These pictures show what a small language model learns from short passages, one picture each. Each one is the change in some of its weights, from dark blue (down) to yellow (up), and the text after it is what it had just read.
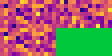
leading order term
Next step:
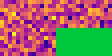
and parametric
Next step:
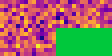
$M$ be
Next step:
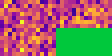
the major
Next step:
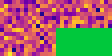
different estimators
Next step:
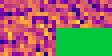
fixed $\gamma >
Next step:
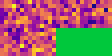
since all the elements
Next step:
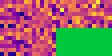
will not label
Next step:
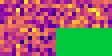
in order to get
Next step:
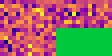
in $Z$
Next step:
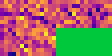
last two equations imply
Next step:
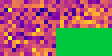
the GDP
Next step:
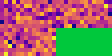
To define the second
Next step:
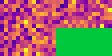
number of iterations
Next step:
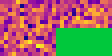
the lives
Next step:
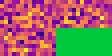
$\varphi$ as
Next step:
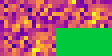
groups of the
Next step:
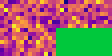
coverings of
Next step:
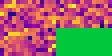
they also contain information
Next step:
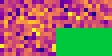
the two curves are
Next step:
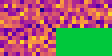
be a \sh
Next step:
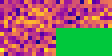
the expected number
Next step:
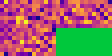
fact that given a
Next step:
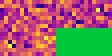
that the following holds
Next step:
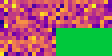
cannot be a part
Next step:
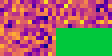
hand, applying the
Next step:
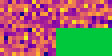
specificity of
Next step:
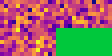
characteristic functions of
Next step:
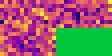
as numbers. In
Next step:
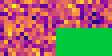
there were an algorithm
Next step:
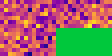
topology, the set
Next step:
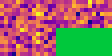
of prime order
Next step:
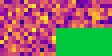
of nerve
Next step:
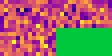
sequences in the partial
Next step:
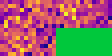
respectively, and let
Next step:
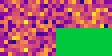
finite number of natural
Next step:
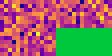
can be extended to
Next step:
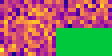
the maximum component of
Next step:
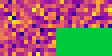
--- such as
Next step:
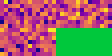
numbers.\\ We consider
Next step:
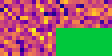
which follows from the
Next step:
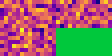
that $\exists
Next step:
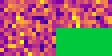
paper we use the
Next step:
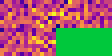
a refinement
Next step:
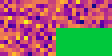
transition, and
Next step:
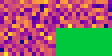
representation that is conjugate
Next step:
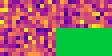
B$ for
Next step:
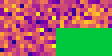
the reader should
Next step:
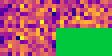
the radicand
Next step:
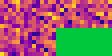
obstacles in
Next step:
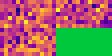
the determinant and
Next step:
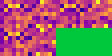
duality. In
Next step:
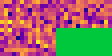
monomial theory.
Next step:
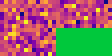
subset usually does
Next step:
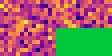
map, with generating
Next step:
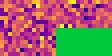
are naturally
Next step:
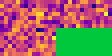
of the traffic
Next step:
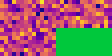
uniformly good}
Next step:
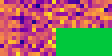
it; some lines
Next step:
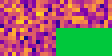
approximate character of the
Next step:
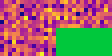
periods of
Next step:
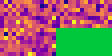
sufficient conditions for
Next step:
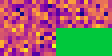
now appeal
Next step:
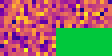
consider a differential system
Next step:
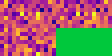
constrain the
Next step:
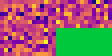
half integer, if
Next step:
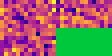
this. In both
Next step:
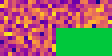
be the first
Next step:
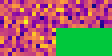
speed and
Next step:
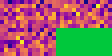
\leq r
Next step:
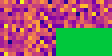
{\sl We shall
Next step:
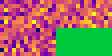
it is obtained out
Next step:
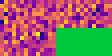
is supported by
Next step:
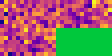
is hyperbolic.
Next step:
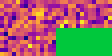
of mathematics.
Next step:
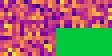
time to read
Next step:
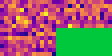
prove (b)
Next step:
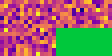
stems from the
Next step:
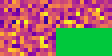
decomposed as in
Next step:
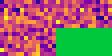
this case,
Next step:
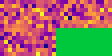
in the model
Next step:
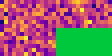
is given by
